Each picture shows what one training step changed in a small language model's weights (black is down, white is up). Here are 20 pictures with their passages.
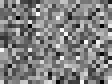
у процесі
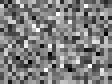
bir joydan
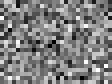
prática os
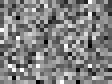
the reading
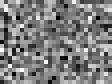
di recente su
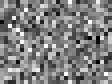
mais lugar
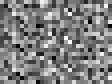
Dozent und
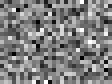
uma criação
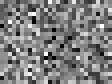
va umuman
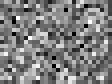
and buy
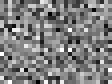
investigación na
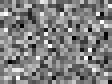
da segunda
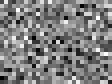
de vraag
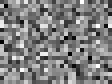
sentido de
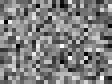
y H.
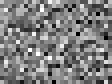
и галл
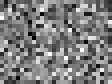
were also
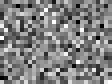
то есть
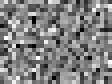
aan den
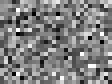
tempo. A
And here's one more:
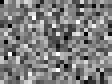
que simples
